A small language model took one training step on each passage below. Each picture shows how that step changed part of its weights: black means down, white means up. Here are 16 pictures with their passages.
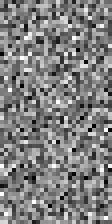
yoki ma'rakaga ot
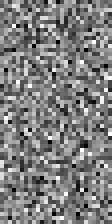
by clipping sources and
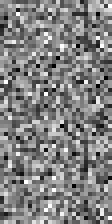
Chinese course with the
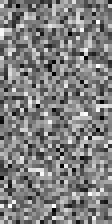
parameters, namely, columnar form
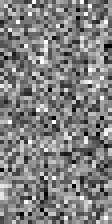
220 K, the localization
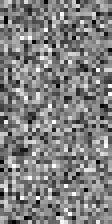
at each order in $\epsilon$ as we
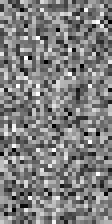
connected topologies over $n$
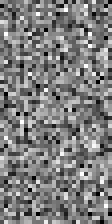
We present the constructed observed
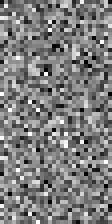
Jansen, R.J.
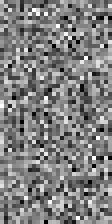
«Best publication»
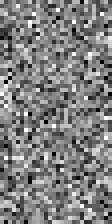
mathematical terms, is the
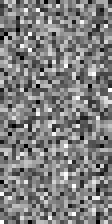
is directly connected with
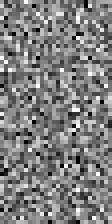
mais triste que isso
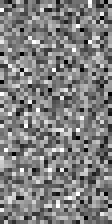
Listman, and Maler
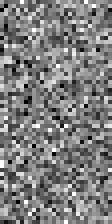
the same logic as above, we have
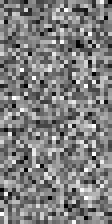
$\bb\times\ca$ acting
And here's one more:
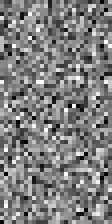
наслідком виконання
